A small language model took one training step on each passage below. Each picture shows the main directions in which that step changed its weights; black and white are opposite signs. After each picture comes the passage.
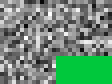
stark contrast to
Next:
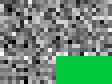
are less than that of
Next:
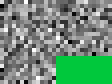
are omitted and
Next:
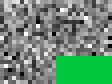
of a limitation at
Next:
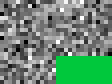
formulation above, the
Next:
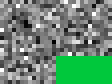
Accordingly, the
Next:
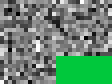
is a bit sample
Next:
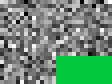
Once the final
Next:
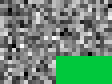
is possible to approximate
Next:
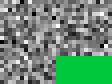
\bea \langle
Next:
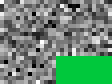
Suppose that $\theta
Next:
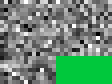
companions can be
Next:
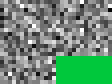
findings and conclusions
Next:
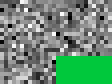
our review?*
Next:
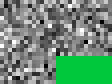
cycle. This
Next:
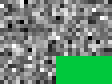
is the fraction of
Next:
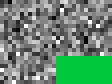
programs, or
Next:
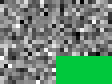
prospectively recorded
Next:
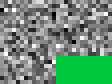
overall impulse
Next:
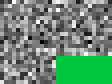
the best model found by
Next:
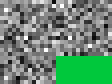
with increased ABA
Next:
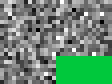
taking and studying for
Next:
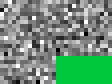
its first integral can
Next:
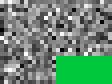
can be realized with
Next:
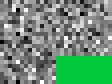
likely to cause
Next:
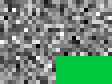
jump lengths
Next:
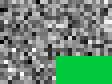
this action implies a right
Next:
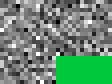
The noise power spectrum
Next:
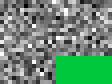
to a flag
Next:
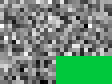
support and promotion of
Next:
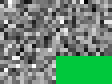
and profile maximum
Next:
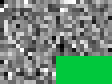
of Chemical
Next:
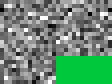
with widespread
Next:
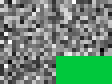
between the DA GCT
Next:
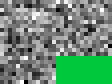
is the low-activity
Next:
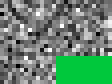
$\ca F$ and
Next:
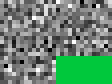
The middle
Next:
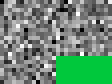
and a test set of
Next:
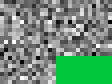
solid waste in
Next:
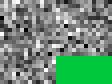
73% of students
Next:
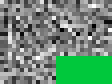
farmers is shown
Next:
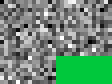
roads, water
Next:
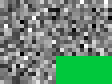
values at the surface and
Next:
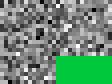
sampled states.
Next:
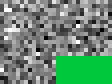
of abelian,
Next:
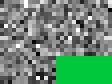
This means that parameter values
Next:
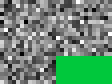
the original area
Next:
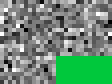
the equations in a form which
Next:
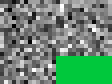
of Herzog,
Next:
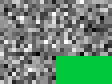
\leq 2$ there exist
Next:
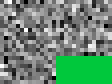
Management Case
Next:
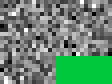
Mushtaq and
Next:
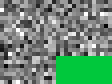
motivate a load
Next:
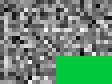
all words of length
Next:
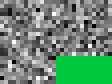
is that we have many
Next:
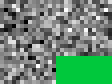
functions from the Hardy
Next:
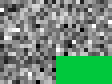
of the unitarity
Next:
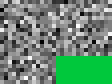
study are available by
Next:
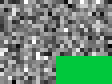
Thus, exploiting
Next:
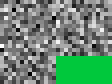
important regional trends
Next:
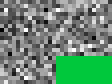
a person’s
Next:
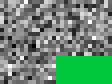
equation we refer to
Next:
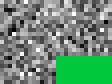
and consistency with a
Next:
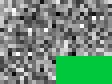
Lie algebras are
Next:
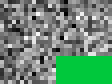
describing momentum
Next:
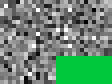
corresponding time-series
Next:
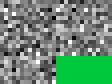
"associations" and
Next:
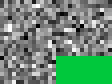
resulted in ``far
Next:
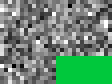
is in excellent
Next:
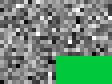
obstacles in these
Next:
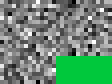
at the current model parameters
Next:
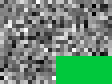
the tetragonal
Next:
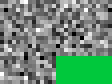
the interpretation of the
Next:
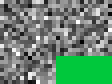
scenarios where the
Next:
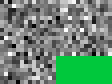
of Medicine,
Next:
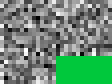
derivatives of an energy
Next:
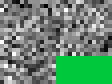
model, proved to be
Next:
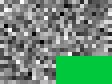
$f$ to a map
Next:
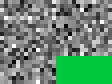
with the beam position
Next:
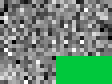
the magnetic
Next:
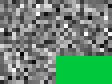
don't allow
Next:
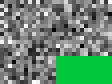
emphasize that this
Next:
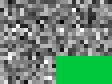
solvability and stability
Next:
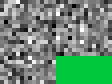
in which, under the
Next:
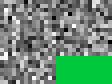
Modelling and
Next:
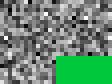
seeds. The most
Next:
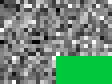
The set $$\{
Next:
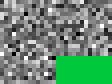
context.} Of
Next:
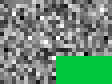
the co-state
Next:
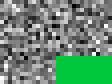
Digitale e
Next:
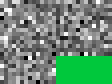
to the studying of direct
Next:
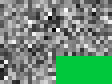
is critical to
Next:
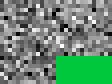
que ganham
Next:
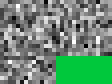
the TFNS
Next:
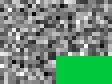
{\sc\bf Theorem
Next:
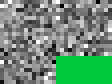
equations on $\varepsilon$. This
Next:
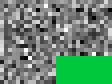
case of the sums
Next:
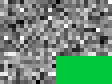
; \draw
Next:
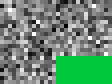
fibers that have
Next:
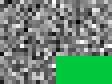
tape measures with
